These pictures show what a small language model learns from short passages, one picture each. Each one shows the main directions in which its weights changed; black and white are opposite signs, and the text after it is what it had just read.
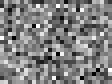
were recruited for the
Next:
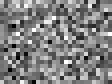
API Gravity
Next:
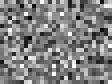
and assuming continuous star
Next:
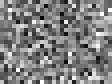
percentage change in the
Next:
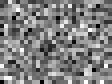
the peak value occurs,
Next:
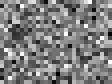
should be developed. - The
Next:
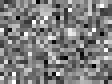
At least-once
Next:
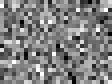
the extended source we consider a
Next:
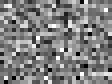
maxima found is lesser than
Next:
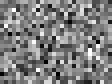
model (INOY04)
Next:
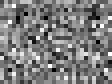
Hansen, Lars
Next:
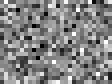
are executing with IO
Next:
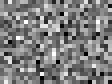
$p$ resides at time
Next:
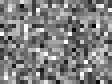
encountering pairs
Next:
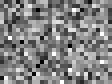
knowledge grounded in
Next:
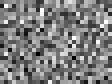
the STM/STS studies
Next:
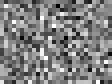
and conventional discectomy
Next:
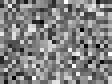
the zeolite and is
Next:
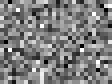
is conveniently
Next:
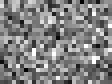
the purpose of
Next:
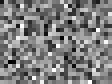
and the Real (what
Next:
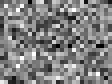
East region. This dearth
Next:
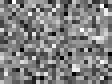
From the latter two
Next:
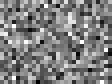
those subscribed to his
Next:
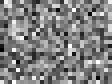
Protocol <input
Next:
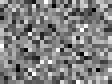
However, membership in a
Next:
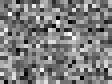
applications of the obtained solution for the
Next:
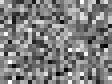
Third Release –
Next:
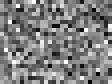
that the great majority
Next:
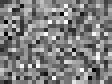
$\vec L = \vec r
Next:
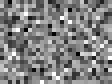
use the molecular complexity to
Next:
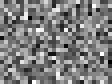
development of probability can be
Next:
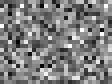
taking into account the additional
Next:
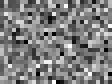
the incident one for
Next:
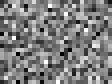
effect since $i_{alt}$
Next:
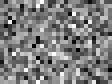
of lung cancer and
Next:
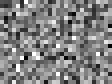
news detection is still
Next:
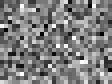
this, all of the other
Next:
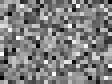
Beijing considers
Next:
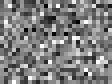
a major role in the
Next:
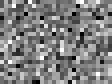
bleeding gums with
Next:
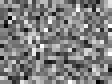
of the progenitor found by
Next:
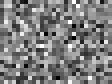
give us a feedback
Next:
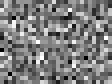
terms of health, as it
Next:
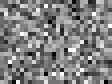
Symptoms and
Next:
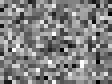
plunging jet at higher
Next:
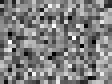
supply curves in Fig. 1
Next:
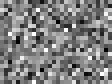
Gaussian dip and an
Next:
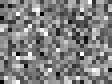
which itself is composed mainly
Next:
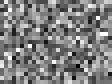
and in form of jellies,
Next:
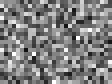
approaches like particle
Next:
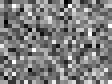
in the study area. The
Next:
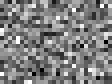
focus on calculating the fast
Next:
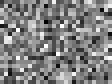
DASH score 4
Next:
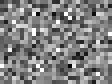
notion which identity
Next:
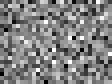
must be well separated.
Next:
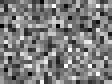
and Bashir,
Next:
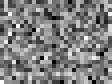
the integrated background
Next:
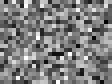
and high mass ratios ($q
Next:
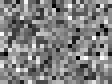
mean-field energy.
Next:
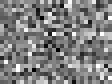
Boundary Element
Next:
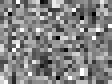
factor up to exponentially
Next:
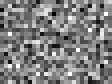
obtain full mid-IR
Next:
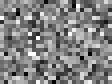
26%, the value
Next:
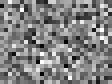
are different classes of algorithms and
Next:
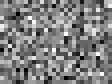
prediction of heavy
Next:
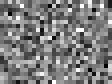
{\it time-dependent}
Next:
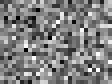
compensation filters which are
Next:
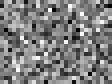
time delays. Several
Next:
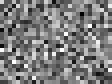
framework [2], where the
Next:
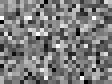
% in context,
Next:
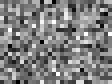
lists "Covers these
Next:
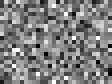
calculated electronic band structure of
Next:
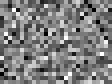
we decided to develop a
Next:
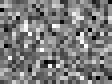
listening - Lack of
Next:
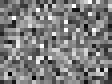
that each permutation of
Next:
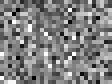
after additional cosmic
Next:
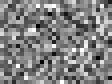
the inflationary model, in
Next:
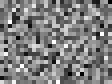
avoiding spurious
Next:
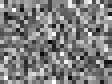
the entanglement between the
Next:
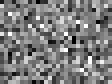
each migration event. The
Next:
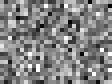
The transformed conditional energy
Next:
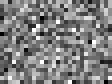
\end{eqnarray}} where
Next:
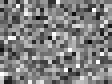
fit, to be compared with
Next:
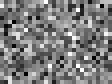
activated. In these
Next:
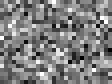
groups. The average age at
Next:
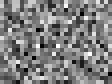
the use of digital
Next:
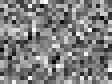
Cluster Expansion
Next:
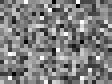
skills safely.
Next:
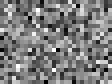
multi-wavelength light
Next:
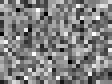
placed in the year
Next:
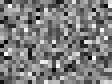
corresponding time-lapse
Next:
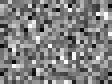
Fig -4: Hardness
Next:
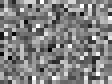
EAP-AKA is
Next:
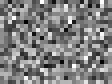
space and color space are quite
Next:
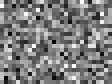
seems to express in a
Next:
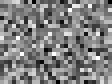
*pessimistic*, meaning
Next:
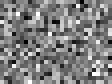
water (12%) which is
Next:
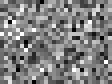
of my knowledge.
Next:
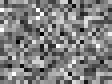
background scenario we
